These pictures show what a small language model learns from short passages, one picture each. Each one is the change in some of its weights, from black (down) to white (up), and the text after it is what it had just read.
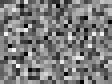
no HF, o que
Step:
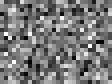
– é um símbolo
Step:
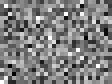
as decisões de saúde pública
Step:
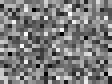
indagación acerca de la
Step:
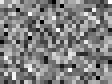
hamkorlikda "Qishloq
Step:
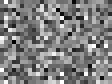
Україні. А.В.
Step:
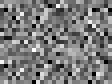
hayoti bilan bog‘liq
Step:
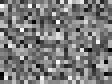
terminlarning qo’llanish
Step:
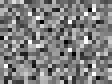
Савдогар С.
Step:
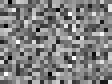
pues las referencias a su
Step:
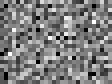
камчилиги, аниқланган
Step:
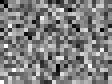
лексических ошибок у
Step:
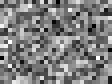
fikr almashinish.
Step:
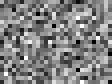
médias anuais de
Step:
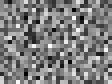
– обучение в течение
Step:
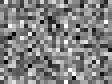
in various phases of information
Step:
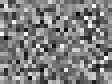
actualizada y frecuente
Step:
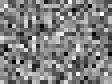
политехнический институт,
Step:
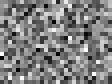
tim menyampaikan
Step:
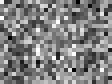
Komisioner Korpolda
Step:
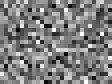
de l'actual sistema
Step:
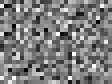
SALWA MKIK
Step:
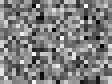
& Kovalchuk,
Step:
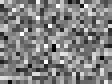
de uso esperado por cada
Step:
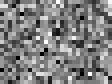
e a espessura da
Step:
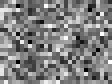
PT. Mildly
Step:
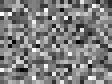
sowie die Erfahrungen
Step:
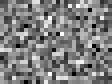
La historia previa de
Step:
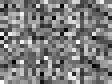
Як лікарську
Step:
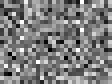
marco normativo que es el
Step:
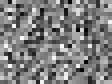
foram submetidos a
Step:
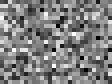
of Law, Finance and
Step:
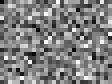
work in the Kapshagai
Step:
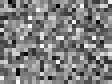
shaklda. Bir marta
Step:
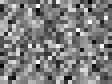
، إلا أن ما
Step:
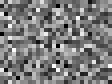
et de la vigilance
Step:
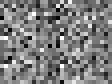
фойдаланишни самарали ташкил
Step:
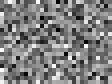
davlatimiz olib borayotgan
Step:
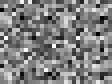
les personnages interprètent
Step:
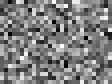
caracterizar o perfil
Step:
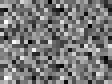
bilan bog‘liq ko‘p
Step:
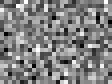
do Hotel Nacional)
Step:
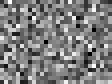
заданиям. Например,
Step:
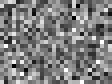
каждой расчетной
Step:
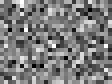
ve uzaklığın
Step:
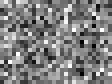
на соискание доктора
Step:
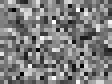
opérations concernées.
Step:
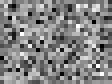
tushunchasini tasavvur
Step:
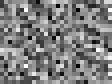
este verbo como una unidad
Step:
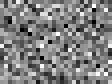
des Projektes (4)
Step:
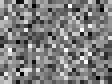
ularning ijtimoiy adaptatsiyasini
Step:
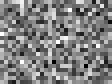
suatu hak atasnya
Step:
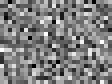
sua relevância e de ser o
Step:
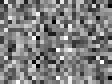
Bunda ta’limning
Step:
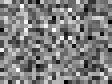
sur les signes de
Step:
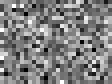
входной и выходной
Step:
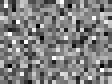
manejo sustentável do solo
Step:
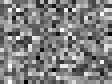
bayonot berganida
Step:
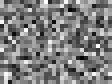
- * Rejalashtirish
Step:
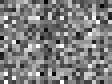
человек заслоняет
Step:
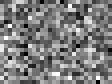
Toshkent: Nihol,
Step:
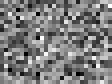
ishtimoiy ahvoli,
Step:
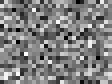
Shu jihatdan, boshlang'ich
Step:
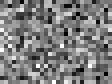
communiceren. Een
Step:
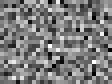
es la educación no formal y
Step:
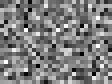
o SUS, por meio da
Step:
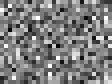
позволяет наиболее точно
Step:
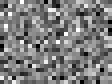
o'sishi, yashash
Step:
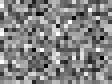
- SLAMKA
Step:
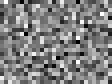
d'un questionnaire
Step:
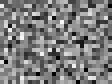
joylash uchun koulinda
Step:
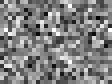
informatika va axborot texnologiyalari
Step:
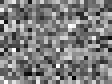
O'zbek adabiyotida
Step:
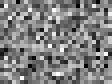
italien (it).
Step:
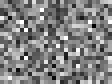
Em vez disso, a
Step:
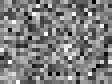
a interesarse por una
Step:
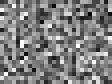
sociedade igualitária, com um
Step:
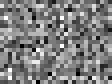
універсальної міжнародної
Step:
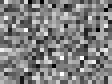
ela relacionados, uma vista
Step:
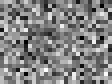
dari semua rangkaian
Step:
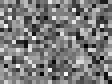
televideniya orqali berib
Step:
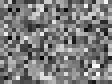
desarrollando, tales como
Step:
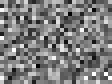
recursos, a saber:
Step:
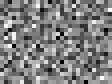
урахуванням основних
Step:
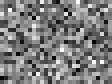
sin fin. Dí que
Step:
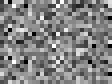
bu insonning fikrlash va
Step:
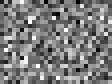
apat keltiredi.
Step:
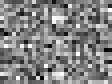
Zeit fügten
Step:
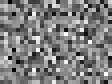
rivojlanishi va hayot uchun
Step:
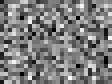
государств в отношении
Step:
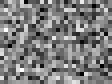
nima emish oldin
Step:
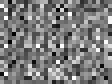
энгил жазо
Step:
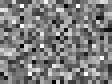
це пов'язано з
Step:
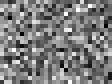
relazione. Nel presente
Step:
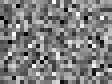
tasvirlarda tazod,
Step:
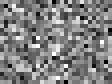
minggunya. Parade
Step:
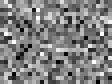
de suas políticas públicas centradas no
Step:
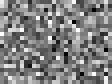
processual do que se ensina
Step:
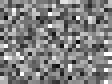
окружающей среды.
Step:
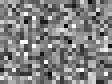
original (natural)
